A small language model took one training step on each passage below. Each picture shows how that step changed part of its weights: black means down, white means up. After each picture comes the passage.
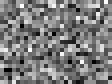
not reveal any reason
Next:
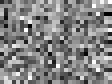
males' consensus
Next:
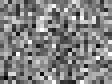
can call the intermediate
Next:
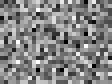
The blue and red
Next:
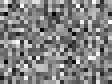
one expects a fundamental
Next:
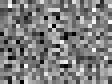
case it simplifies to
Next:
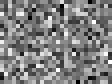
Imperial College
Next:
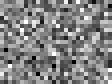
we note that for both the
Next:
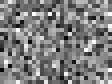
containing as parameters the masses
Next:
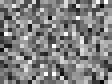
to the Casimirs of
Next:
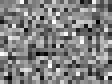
which we are most likely to
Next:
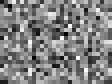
the CERCA
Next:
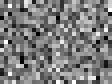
objective, we formulate
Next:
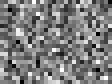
periphery, further
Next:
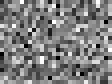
which one can obtain linear polarization
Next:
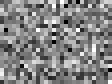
into $D'$, and assign
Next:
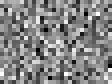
and $ \epsilon $ is the
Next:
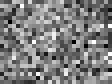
analyzing file content,
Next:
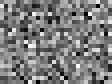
Considering that each state of
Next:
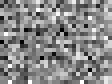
The techniques in Theorem
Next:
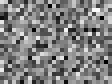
Maxwell's equations without
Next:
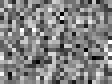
detail we take the
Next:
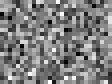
like an insulator due to
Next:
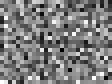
neutron diffusion. There
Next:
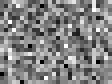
Rayleigh peak. The
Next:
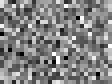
trust but low institutional
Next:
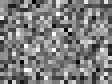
formed from the exponentially
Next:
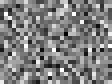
hit threshold
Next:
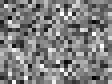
the claim. ##
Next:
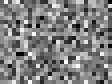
$\rho_j$ with a
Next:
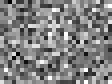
distance, is sublinear in the
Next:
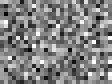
for several other twist
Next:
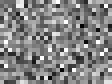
improvement. Moreover,
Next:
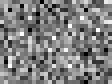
words, exhibits
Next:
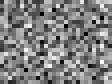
described within this manuscript.
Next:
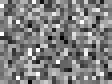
for the LLS fitting.
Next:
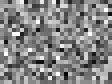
provide details on each
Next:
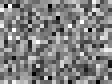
Equality ($p1$) follows
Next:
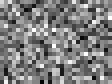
(\ref{svir}) and
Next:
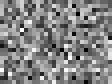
with which the background can be
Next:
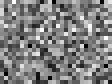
derivation of an efficient
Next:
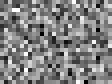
base is a smooth
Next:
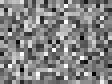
and that 2 more parameters can be
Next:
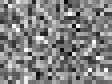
symmetric (in form) under the
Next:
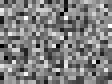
Domain} In the
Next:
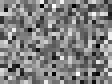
by making $\lambda_d$
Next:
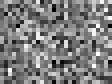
State Space
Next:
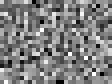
the Coulomb
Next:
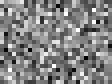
and supports the common
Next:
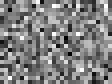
Laplacian of a
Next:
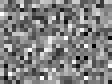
namely that the growth
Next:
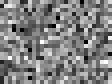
they conceptually
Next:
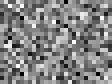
general a bit higher than the
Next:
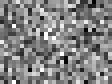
theorems in Appendix
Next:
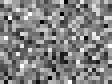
\newblock Extension of the
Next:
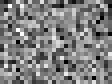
standard multi-head attention
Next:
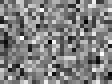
each site $i$
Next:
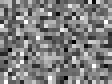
for addressing many
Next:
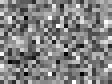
manifest integrates
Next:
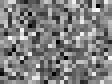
purple background of the
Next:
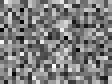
\end{pmatrix} =
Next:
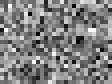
is the angular momentum
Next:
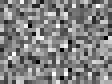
LDA, the electronic band
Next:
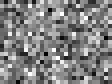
viewed as inserting
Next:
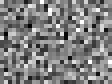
for all spin pairs remains low
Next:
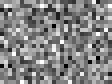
Qian, H. Lu,
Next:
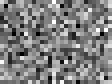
do not see any reason
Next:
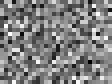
Transformer with a
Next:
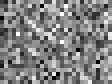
information systems by threat source,
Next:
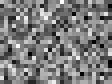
tunneling and
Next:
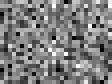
scale defines the value of the coupling
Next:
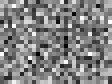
years to a decade for
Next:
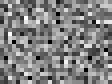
layer with an external
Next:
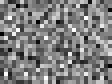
the crust that cause
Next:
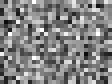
puDoF during the
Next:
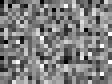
to help probe
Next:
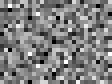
example of a time series of
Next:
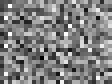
the minimum mean fluid temperature.
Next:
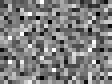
that the shear thinning
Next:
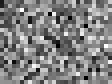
of small dot satellite
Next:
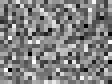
the configurational entropy
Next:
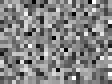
to the biological fact that only a
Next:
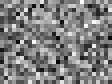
tuning study across different
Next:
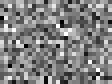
temperature, and $\kappa_{0}$
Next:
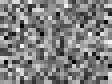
tested hadronic interaction
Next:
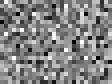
is a dimensionless parameter taking into
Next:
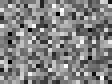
if not impossible to show that
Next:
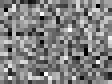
B =\begin{cases}
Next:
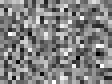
and the number of communication
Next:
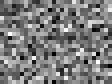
cosmic-ray muon
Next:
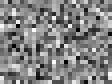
the band edge), the
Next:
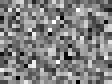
compare our results to some of these
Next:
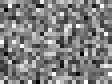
mixture of vesicles
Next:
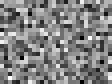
rather than its surface
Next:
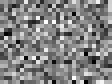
same *JCR*
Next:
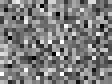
volume, corresponding to a lower
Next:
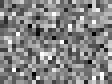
LC molecules. These
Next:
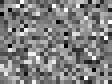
that at the Tevatron energy
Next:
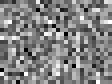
waves propagating through a
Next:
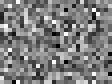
long-range correlation,
